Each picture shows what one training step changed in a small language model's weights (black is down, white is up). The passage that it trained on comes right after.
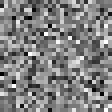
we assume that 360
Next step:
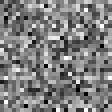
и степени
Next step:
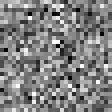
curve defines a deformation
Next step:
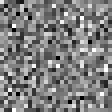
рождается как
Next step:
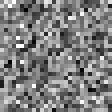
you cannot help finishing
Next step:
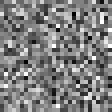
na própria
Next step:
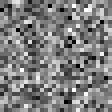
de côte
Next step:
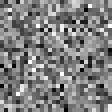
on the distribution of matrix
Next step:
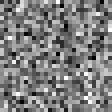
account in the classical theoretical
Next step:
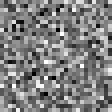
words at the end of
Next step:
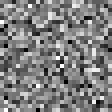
then the sequence of cohomology
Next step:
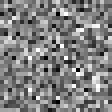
las otras.
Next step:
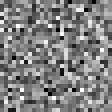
At the interface between the
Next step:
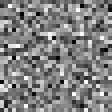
middle ground,
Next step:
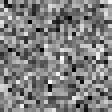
possibilities of its
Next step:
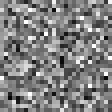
olib borayotgan
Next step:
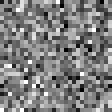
question in the geometry of
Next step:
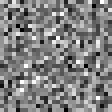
Detecting the
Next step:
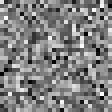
do cimento, que
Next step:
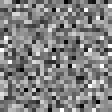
extend, are precisely those
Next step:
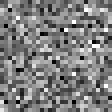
horizon which depends only
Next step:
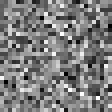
solutions under persistently
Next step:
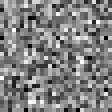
fractional boundary value
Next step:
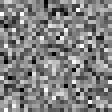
dan Nasional.
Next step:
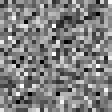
forms. The short estimates
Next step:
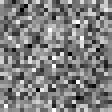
create positive reflection that
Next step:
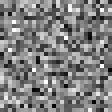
espaços e
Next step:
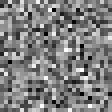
to state two important classification
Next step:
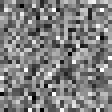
clearances in order to
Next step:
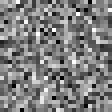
than one point. Therefore
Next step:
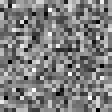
governance so that
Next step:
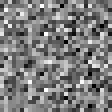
were not statistically different
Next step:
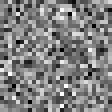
which should not be
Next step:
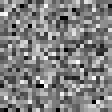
in approximation of the number
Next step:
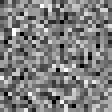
with a small shift.
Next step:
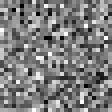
of this study indicate first
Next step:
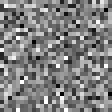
Observe that the change
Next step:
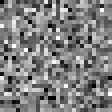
40 Zakirov
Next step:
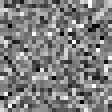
cyclic. \bigskip
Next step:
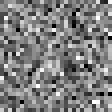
bilimlar rivojiga
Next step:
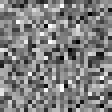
is again a solution
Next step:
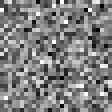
with the Inconel
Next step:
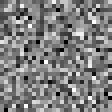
recent times, technology has
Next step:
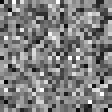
students will benefit the
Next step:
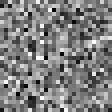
to understand the form of
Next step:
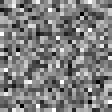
s \] and
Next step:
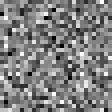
va boshqa
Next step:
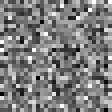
states for generic values of
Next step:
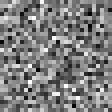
well. This completes
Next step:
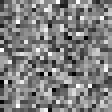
In this article, we
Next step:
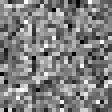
represents the Finite
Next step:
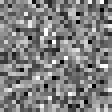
copper powder
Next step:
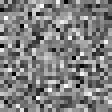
стані) /
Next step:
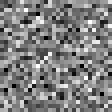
two triangle-free
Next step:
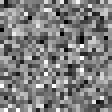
over a time of
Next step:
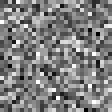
variables. Asymptotic
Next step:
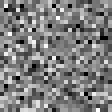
K(t)$ for
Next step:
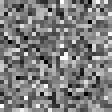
Inspections at
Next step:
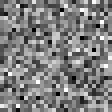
coastal areas and
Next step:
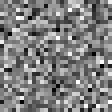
throughout the paper, we
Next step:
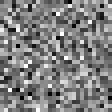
i kategoria
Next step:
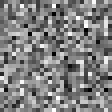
Agong Sultan
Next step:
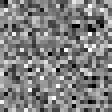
only tractrices in
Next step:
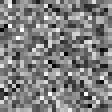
the volume form can be
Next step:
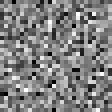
\setminus B_\epsilon
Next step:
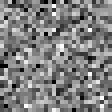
\forall i \in
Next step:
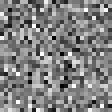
be done to best describe
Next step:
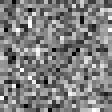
least supercaloric
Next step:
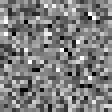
Deutsch und
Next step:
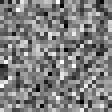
in the diagnostic
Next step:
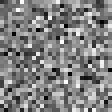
the group of environmental
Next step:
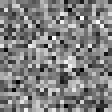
in Italy and
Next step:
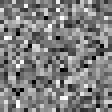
growing evidence suggesting
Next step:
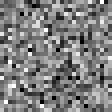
químicas ou
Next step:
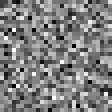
who were pleased because
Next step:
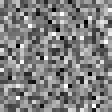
же ОАЕ
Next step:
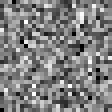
still unsolved
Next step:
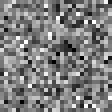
information technologies have developed
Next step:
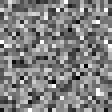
conjecture that for each
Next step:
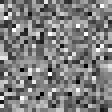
Project Euler problems
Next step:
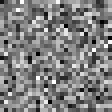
the development of methods for
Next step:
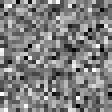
fields are always assumed to
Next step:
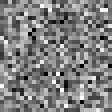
with a high degree of
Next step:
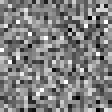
This is implied by
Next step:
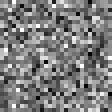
quadrati delle
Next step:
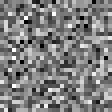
IEib Uso
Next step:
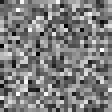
the mathematical model,
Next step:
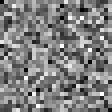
obtain a significant technical and
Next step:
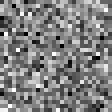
spreadability of
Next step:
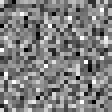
відповідний показник
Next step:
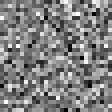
va elektr
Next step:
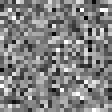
points. Here, a
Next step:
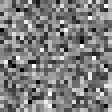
(right) using a
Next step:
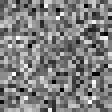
during follow up. All
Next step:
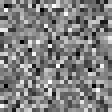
: Project administration
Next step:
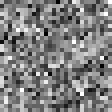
анализа и
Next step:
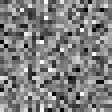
is used to estimate
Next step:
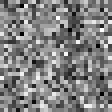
imipramine however
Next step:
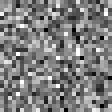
article examines the
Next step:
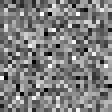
à saúde oral
